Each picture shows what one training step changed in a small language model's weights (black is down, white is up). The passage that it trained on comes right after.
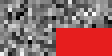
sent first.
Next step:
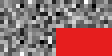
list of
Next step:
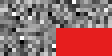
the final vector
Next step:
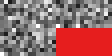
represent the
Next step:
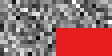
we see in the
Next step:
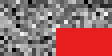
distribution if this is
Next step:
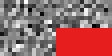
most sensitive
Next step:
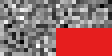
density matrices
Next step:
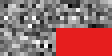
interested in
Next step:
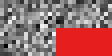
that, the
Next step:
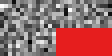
effects of the
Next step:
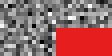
offer a
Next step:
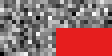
Rev. D
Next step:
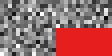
is still
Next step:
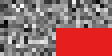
for its text
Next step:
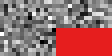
allow us to obtain
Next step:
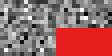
details can
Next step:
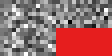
is considerably
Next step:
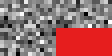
the essential
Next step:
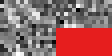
state [see
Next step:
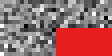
particularly when the
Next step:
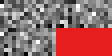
using the equation
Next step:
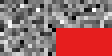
spin polarization which
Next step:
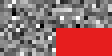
the LFV
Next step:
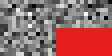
between blue and
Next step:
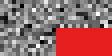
require the
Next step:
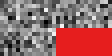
even outside
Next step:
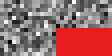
We interpret
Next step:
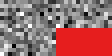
this survey
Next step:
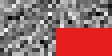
were computed from
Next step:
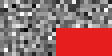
the molecular
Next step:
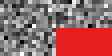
a state of
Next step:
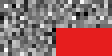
span of
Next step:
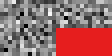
to apply these
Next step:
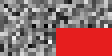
objects of
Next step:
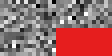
about global
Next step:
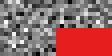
proof leads
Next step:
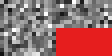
Conversion of
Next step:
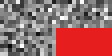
the influence
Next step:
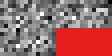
variables. The
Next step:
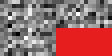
system elements"
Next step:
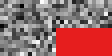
in Ref.
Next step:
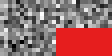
their compatibility
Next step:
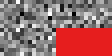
the contribution from
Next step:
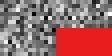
coordinates and
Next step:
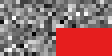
there is a significant
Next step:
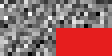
with superpotential
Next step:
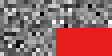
decaying behavior
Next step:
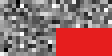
the actual
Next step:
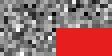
the fit range for
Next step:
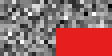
compiled or
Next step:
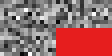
of $\Delta$
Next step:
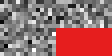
of the energy
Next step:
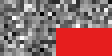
the extracted
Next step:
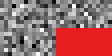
compared differential
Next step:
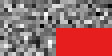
was supported in
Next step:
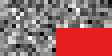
scales identified
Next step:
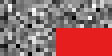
relax the
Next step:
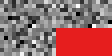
a different spectral
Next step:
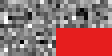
state turns
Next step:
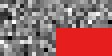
analyses of
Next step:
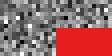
a combination
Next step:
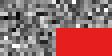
the specific signal
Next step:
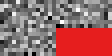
of the equations of
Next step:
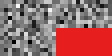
to present the main
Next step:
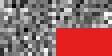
studying high energy
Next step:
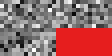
the density difference
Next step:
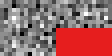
plasma dynamics
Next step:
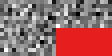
can thus be
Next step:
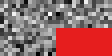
direction of
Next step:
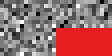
the step functions
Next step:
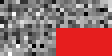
that this relation
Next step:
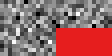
roughness of
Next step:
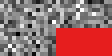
the couplings
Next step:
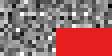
the tails
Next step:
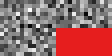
called the
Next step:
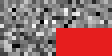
for Code
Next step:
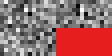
we obtain the
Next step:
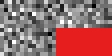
fields excitations
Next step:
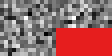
neural network
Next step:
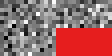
initially $\mu
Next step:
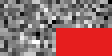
as the inner
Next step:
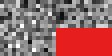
mass of the
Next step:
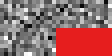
realizing a
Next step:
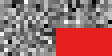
modes for a
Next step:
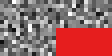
performance of
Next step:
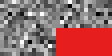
proximity effect
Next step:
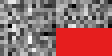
dynamics simulations and
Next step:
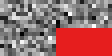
The red
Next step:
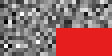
over the other.
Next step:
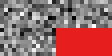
also be a
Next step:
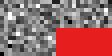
are introduced as
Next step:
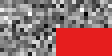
in the edges
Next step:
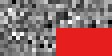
buses of
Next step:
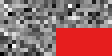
placed above
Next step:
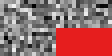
strong background
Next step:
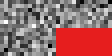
its original
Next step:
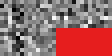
and\ \bibinfo
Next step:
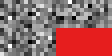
& rel. error
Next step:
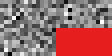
mode is
